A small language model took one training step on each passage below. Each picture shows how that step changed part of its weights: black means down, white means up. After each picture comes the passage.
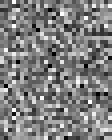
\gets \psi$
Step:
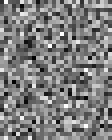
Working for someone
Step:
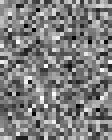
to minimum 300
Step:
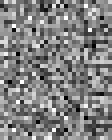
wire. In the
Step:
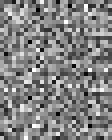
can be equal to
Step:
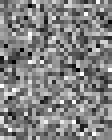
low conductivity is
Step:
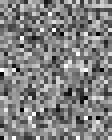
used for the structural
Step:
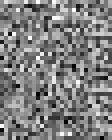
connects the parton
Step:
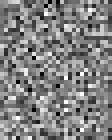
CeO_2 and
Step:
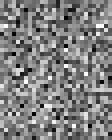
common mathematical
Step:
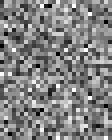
in the ergodic
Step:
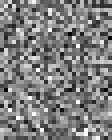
independently using a
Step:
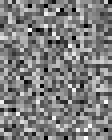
eletivos são
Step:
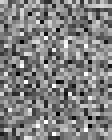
can also be used for a
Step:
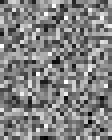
CBCT), a
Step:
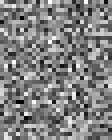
selected health
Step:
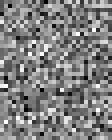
necessary as the
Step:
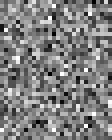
Rev. Isto
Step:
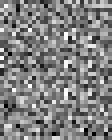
were found related to
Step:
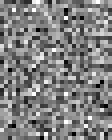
in society.
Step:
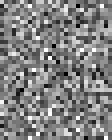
acaso es que me
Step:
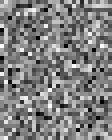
Ω for *S.
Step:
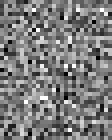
do rei. Os
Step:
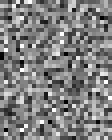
Bu fakt
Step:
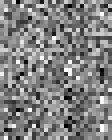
usually given as
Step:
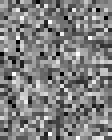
A juzgar
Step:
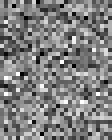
aslida sinonim
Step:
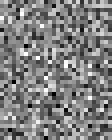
products, generated by
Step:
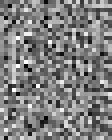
possibility of adding
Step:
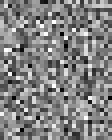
trade zones in
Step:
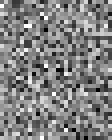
cross section. We
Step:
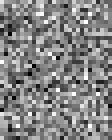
we assume that
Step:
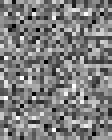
for investigating the
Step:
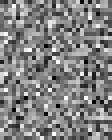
forms of organization,
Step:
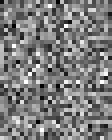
A, Efros
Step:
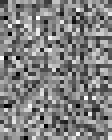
quantum particle is
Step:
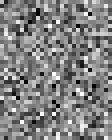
data for the computed
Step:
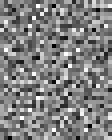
\end{eqnarray} where
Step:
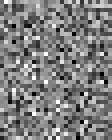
² Каримов
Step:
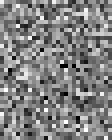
as disparidades
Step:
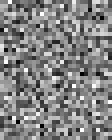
CO2 emissions
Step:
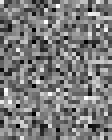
iç hukuk
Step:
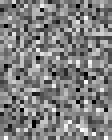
areas in the south
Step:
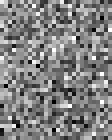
no effects on the
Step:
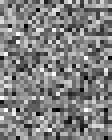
to increase the number
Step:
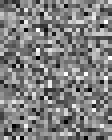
presence in Thai
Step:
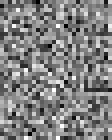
G. Belarus
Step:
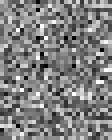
with respect to the
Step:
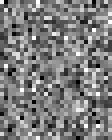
myśl i
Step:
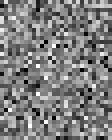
In this paper, we
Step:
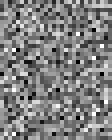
the amount of
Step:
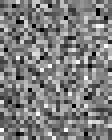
de judecată
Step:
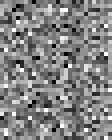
\end{figure} The
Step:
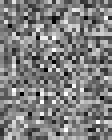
sampling methods
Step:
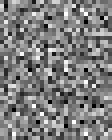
obstacles to
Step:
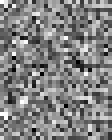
show any major
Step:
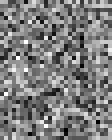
develop the skills
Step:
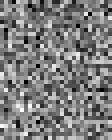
to the sink this should
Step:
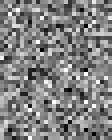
have transited and
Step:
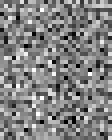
model predicts single
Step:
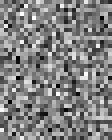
saw no visualization
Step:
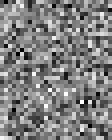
different strips, one
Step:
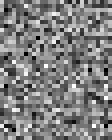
to a weaker
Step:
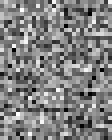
PDF for each model
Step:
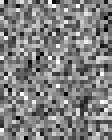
m² indoor
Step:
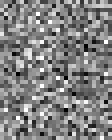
may be defined as a
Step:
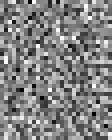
est demandée en
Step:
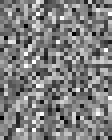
mostly digital
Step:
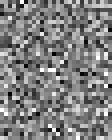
emission. While
